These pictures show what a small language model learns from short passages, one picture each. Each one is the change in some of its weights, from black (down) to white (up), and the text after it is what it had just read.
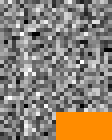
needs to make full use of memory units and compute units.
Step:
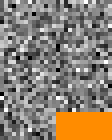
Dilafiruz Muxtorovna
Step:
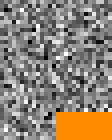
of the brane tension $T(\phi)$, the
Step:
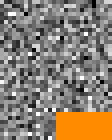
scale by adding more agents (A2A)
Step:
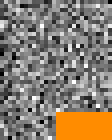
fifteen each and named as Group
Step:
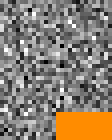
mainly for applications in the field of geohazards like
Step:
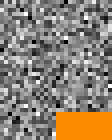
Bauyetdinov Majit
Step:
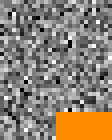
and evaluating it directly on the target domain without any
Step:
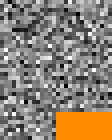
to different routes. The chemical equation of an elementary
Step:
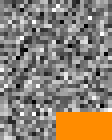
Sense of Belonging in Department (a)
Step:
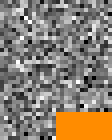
of Flavor-Violating
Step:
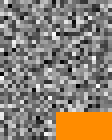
process. After running another four cycles, the intermediate
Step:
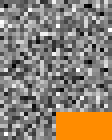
shuningdek, sensor integratsiya
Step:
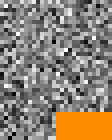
models for the representative of their products as the models get
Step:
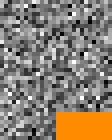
acceleration of ejecta electrons can at most give
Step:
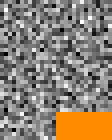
the low-quality organization of the event.
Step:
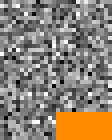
Fig.~\ref{fig:sweep} shows the
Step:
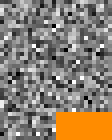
Porto, Portugal^b ALiCE –
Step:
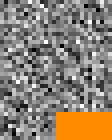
the Systems and Technology Demonstration
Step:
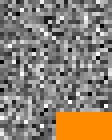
вафот этган деб эълон
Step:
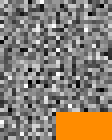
as well as additional data for neutron scattering in graphite
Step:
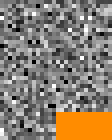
experiments mostly study allowed $\beta$-decays, where
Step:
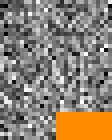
академія педагогічних
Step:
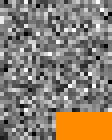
debates and discussions in the classroom. The
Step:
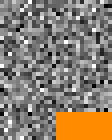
by withdrawing a known volume (5
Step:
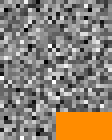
time, results in improved throughput of big
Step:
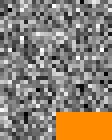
и в дальнейшем будут
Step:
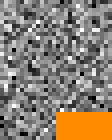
which may not be relevant to the specific analysis. The
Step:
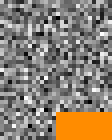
or aggregation functions, 2) WHERE clause
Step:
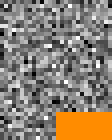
thermal atoms. A $\pi/7$ pulse is
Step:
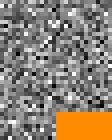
ASC Report 30/2014, Institute for Analysis and
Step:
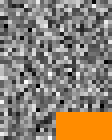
superfields with nonvanishing F-term
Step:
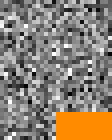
adopted in this study are $L$ and
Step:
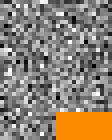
or option which is based on many factors such as
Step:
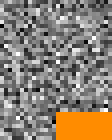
same for a sector, but instead of the LFS
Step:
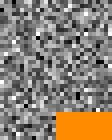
your measuring tape ready. If the tree is
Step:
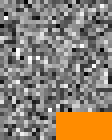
variable *x*; however the Pearson correlation coefficient
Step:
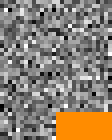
County, Oklahoma:
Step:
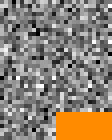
the ground state. This principle ensures that VQE
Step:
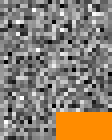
hatta dünyevi sebeplerden
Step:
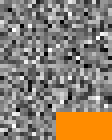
lot of time. With the help of computers,
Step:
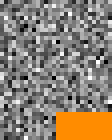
the three different formulations of the EDC and plotted
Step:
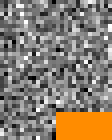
Psychological Sciences (PhD), Associate
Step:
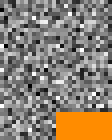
such as ReLU are more efficiently computed using binary
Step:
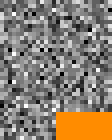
of the $t$ = 100 nm sample with the
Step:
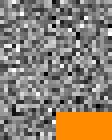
much greater than signal frequency. Here A is the amplitude of
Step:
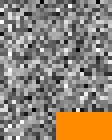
отзывчивое отношение; на
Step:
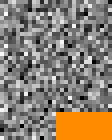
в банковский офис;
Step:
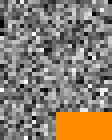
supportive treatment for the achievement of a
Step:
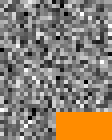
больших средств, а проверить
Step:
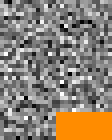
feedback to promote promising directions or prune
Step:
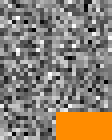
main goal of this study was to adapt these methods for
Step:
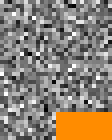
}{\partial t}(\delta \rho )-\gamma
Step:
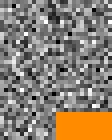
es que la información espacio-motora se
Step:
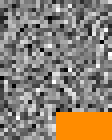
Janeiro-RJ | Brasil
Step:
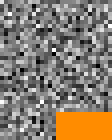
the effective and efficient methods of joint reconstruction. However,
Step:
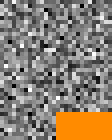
13 were treated with 10 to 40 mg/day
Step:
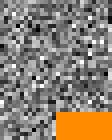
del español en Benín y
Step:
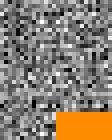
E-OBS and EMO datasets. Similar
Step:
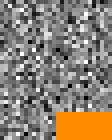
correlation coefficients. The upcoming sections therefore describe blinding
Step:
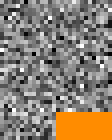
le deținea cu siguranță nu puteau
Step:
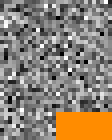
hands-on learning of the students. The actual
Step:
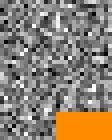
Convention regarding the conditions of his detention. The
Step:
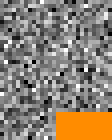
has always conceived the mutantrumpet as a
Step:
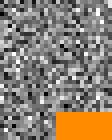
het beeld dat de gehele
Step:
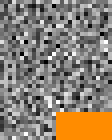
community leaders, and district authorities,
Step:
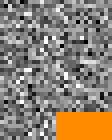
періодична перевірка
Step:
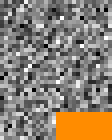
креативного процесса [6].
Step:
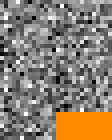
przedśionkowymi w
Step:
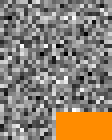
embargo, aun cuando convengamos en
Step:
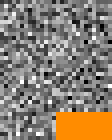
Deze observatie rechtvaardigt
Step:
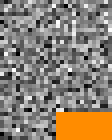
doutorado, sendo orientado por ninguém
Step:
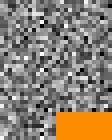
decay into a bound electron-positron pair
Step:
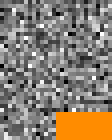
the second most common irregular position –25%
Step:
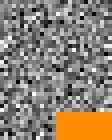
'Bulaşıcı Olmayan
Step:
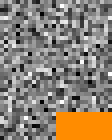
pela análise categorial: funciona por
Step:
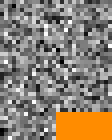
De acordo com Gastal (2021),
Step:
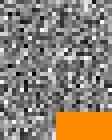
models from the YOLOv4 to the most recent
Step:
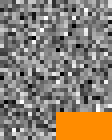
хўжалик экинларига зарар
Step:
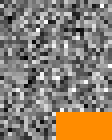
a sphere of radius $r$ will look
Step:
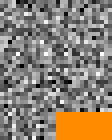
online learning (mean value =4.54).
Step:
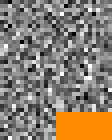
of ICT, internet and digital technology,
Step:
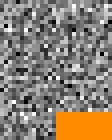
translated into a number of tracks from cosmic neutrinos by
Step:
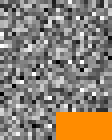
arthritis,” particularly if radiographs reveal
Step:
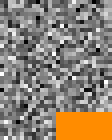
formed by a *P* controller and a
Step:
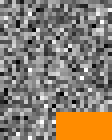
of these particles were evaluated using atomic force microscope
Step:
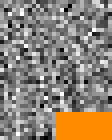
Aerospace, Manufacturing,
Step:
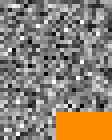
ground stations in these systems typically uses RF
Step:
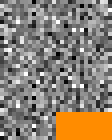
this as: \begin{equation} D =
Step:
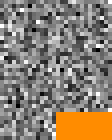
field-induced coupled SC and AF phase transition
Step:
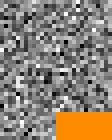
arise due to the different implementations of AGN feedback between
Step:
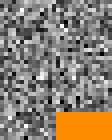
14. Aufnahme: Preußische
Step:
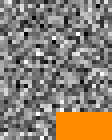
do? one (Failure) to seven
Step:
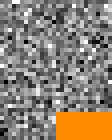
en la obra de GARCÍA y
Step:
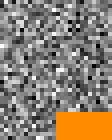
the possibilities for reinforcing the initial network.
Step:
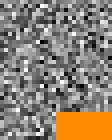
excepto aquella que está llenando la
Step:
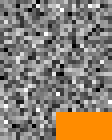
Schaff, P.; Hauser, W. A
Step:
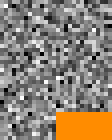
Ball, C. Nokes, C.
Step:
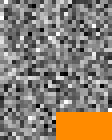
is that B must be large enough in order to product all
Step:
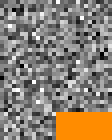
to the pore axis. The substrate radius of
